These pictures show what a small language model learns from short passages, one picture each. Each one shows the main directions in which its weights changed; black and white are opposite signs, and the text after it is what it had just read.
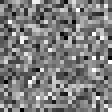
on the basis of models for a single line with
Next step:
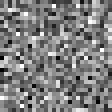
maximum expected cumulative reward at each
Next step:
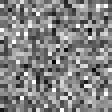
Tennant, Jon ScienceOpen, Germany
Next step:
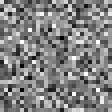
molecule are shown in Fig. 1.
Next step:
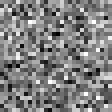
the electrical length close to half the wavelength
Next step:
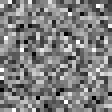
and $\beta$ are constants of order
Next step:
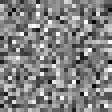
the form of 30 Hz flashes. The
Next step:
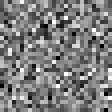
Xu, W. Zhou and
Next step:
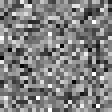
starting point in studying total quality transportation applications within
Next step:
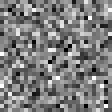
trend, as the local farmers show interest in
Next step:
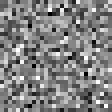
fragrant liqueurs, and
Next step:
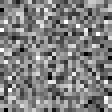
(SEDIA) or other
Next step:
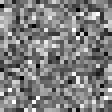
to the air-core modes) and having
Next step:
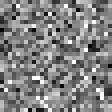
Mycol. Mem. 7:
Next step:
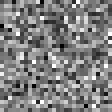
products²² of 5HTP for a
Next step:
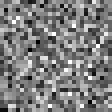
inductance of the effective model. The ratio
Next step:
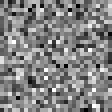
three--body decay $l_{i}\to
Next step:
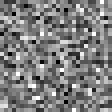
the total number of bound states present in each energy
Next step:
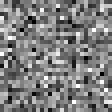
was added to the soil moisture model
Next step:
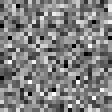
around the SNR \g. The image has
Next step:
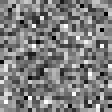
components after being used are simply dumped into
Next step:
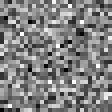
availability of measured data at that location¹. The
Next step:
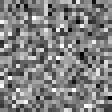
XG 3D: Deviation of calculated
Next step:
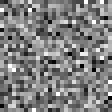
the school to find out the number of
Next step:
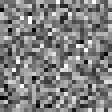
bone disease in very low birth weight
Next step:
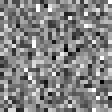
for measuring oxygen, carbon dioxide, and
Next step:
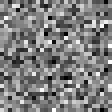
boolean expressions that are marked as conditions;
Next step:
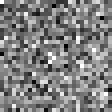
and Communication Technology IoT Internet
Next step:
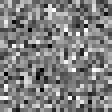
uterus, resulting in a clinical
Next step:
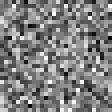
Intellect. Prop.
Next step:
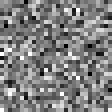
more than others from rejuvenation,
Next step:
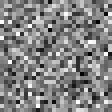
to a random prefix. \State
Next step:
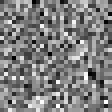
material). Although the ends of the streamlines
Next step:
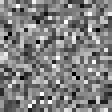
3x L-P* Envisaging application
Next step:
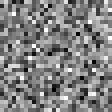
of breathing data, and offers valuable insights
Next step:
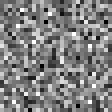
achieved unique theoretical and methodological results in research in
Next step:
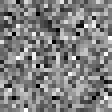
significant discomfort and concern for patients.
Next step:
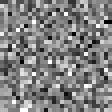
systems \citep{marlowe2026}.
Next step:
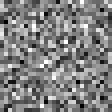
$P=\partial_x$ obeys
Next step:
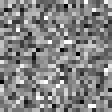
min and temperature 303 K) Isotherms
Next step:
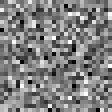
{Camp}}, \bibinfo {author}
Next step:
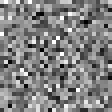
antisymmetric part), $e$ denotes
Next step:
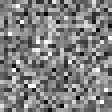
a structure following exactly how it should be presented.
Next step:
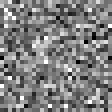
of shark and rays, its
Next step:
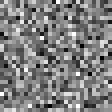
ODTR within the fields of statistics and
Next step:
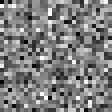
between cases. Thus, an associated case representation method
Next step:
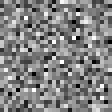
Naples and the Ottoman Turks,
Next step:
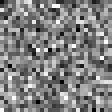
classification [10]-[12]. The complexity
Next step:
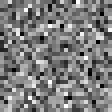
for GenAI usage. We classified them into
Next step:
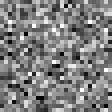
(B) Effect of thickness as
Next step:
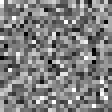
\\ EWB aggregated over 20 days &
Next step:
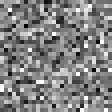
approximately 140 cm from the ligament of
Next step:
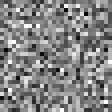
individual fibres, the predicted diffusivity
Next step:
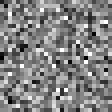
\caption{The values of (a)
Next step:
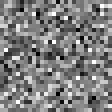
Place and duration of study The present study was
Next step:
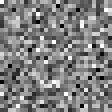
ability to hedge against inflation,
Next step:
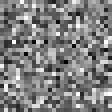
as a culinary herb in Asian
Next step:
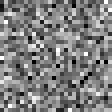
of the ultrasonographic findings were standardized
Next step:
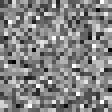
that works when we have individual follow up and
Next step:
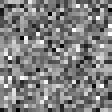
metrics. The focus below is on privacy loss
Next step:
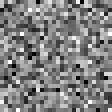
and applicative purposes is growing. The insects
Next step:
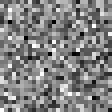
child was killed and another injured near
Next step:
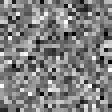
a distance of 1 mm. The frequency of the
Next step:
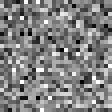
and promoting digital literacy. 21 Beti
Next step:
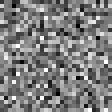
rules and expect high-quality academic papers
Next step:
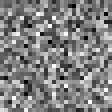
\in P$. \begin{align}
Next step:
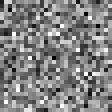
we consider both free particle relativistic and nonrelativistic
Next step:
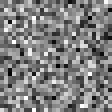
and [0,0.5], respectively.
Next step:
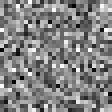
gas model has been investigated and has been shown
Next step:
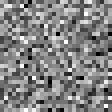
detailed separation is required. Meanwhile,
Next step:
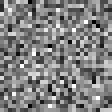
space is simply the gradient of the magnetic scalar
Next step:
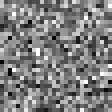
orthogonal matrix to be determined, such that most
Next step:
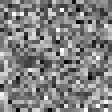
theoretically have agreed to the vision of
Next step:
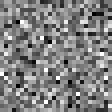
allowed to regular workouts. At post
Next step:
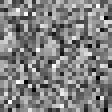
in structure to Paths are presented for
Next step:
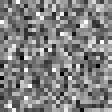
EU Strategy for Child's Rights
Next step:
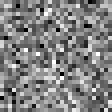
of reinforcement if σ_y remains
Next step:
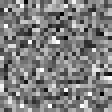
unit cell parameters a, c, Volume and
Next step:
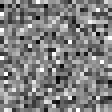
Studies on hardened RISC-V
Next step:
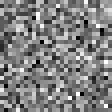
is the inertial effective mass,
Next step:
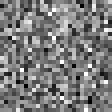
continuing in their Mathematics and STEM education
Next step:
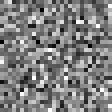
of $\Delta q$. In the chiral limit we
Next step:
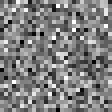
become critical, an asymptotic formula for the singular contribution
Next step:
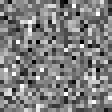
in Fig. \ref{gCT image}.}
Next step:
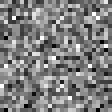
of the research problem, the level of knowledge and
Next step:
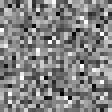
5$ and 10 THz under the normal
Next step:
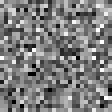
be considered and isolated by creating summary from the available
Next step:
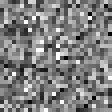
DORA's Delegated Regulation
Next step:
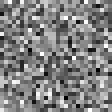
is applied on either gate the corresponding
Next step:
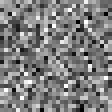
the best one. \end{enumerate}
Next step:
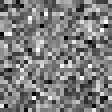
load separately. In some cases, the network becomes
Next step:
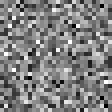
single crystals show mostly uniform contrast, while some
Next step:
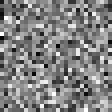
beyond bridging is similar to the
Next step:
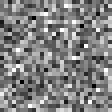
virtual positions into sequence of points. On these
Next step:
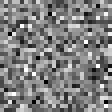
length of the system. % % % Of
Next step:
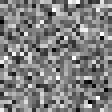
aneurysms with flow-diverting
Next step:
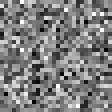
characteristics of reactors, toxicity and
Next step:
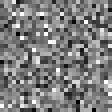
NIR | Near-infrared |
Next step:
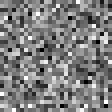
enough time for all of the electrons to reach the
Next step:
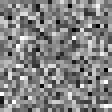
Collecting all terms one obtains the final
